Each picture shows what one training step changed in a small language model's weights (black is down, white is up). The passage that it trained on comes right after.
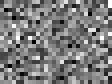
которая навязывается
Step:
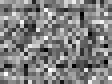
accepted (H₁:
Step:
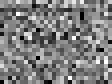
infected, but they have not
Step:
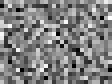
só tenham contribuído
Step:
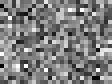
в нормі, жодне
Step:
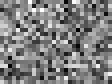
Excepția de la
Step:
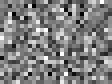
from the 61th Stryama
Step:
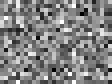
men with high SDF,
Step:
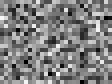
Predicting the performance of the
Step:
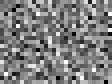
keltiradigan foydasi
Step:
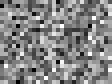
adicionalmente, pode ser
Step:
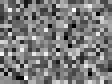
kuchli jamiyat
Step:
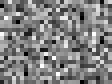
revealed that the
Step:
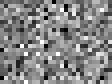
and users to make
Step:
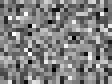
sentido del progreso**,
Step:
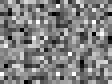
is the spread of social
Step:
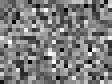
l'engrais organique
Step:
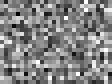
informação e deixar
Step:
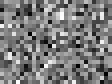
коригуванням мас,
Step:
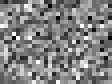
umr xizmat qiladi
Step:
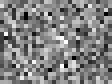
9. Polyportis et
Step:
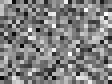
Periodlıq sistemada
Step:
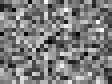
qualities while enhancing their
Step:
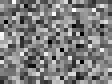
Janeiro (see Table
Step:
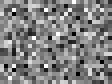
cilnidipine and
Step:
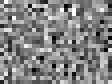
and they are made of solid material
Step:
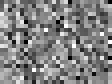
from Qinghai and
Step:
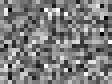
B.R. Shetty
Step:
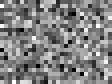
shahrida "Ipak
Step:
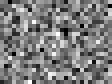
to augment the fictive
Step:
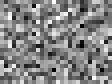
the Kalmyk
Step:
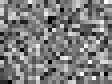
diretto a Stradella
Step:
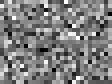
accessibility was low. The YIS
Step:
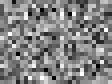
were no serial correlations. The
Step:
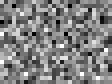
transform of the message.
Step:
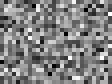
de energia do mercado
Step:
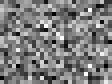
puede beber un litro
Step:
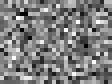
(Medovoz, 22
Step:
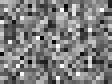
and developed the instrument for the
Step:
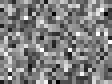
APTES was not
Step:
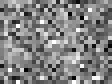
top PCB containing
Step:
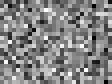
Corresponding author:
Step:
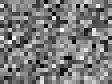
LLM по 5-ти
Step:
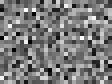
її рідний брат
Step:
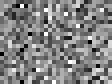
Portanto, o estudo
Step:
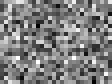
халқ усталари
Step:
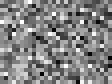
разработанность специальных
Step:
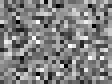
bird species from 38
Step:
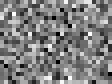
permanent canine teeth
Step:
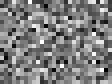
Other knowledge gaps identified
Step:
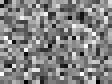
using the Gyhs
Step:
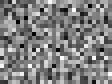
gallstone disease, or
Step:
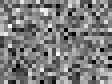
par sa fonction autonome
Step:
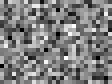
is accompanied by the
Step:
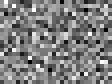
ou alento espiritual
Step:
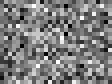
тизимида янги
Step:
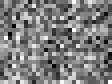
and planning for the strategic
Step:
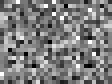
sensitive data and the implementation of
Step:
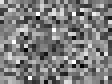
шунингдек, тола
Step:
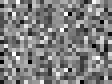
volume 37 of the
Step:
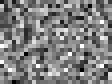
the Use of Radio
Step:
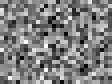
in a terrestrial network,
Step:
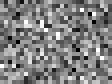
що дає можливість
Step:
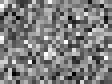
Solubility of mucilage
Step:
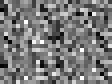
ЗМІННУ В
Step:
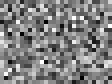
language, their adaptation,
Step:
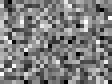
using the LUMO to
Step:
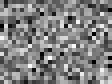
dark it will automatically
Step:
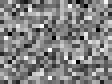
indicates that visually,
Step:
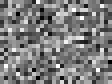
мнением о ДСТ является
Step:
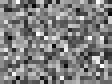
mg RE/g
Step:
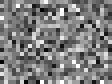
traffic. It was very much
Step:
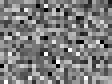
- обратноосмотический
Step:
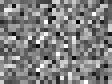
– бадминтон
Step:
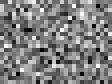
more comprehensive analysis that
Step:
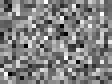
words: primary school,
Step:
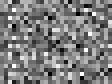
да се засаждат
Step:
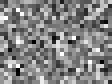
general education and educational tasks are
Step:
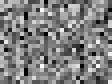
processes in the region have continued to
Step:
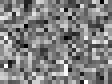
the average measured efficiency, and
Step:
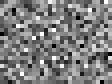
calculation shows that not all
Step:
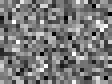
serait un facteur
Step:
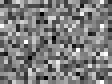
permet de relier les
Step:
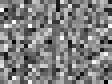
purchase related issues
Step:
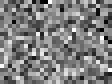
Contabilidade como instrumento
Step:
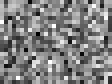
empírica de una
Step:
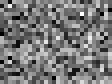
vier personen meer dan f
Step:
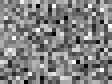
y riñones, es
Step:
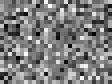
болю зменшилась
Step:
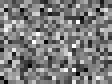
(Westin et al.,
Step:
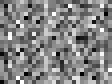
কত কী
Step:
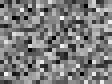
material Supplementary data associated
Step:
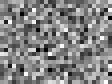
of a robot by
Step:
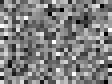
kabi yozma
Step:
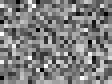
значення відкритого
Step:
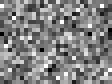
Avaliação energética
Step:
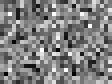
kepada penulis
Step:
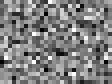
composition was statistically significant after 20
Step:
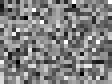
ar fi prima care ar
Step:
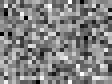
despite made of same material the
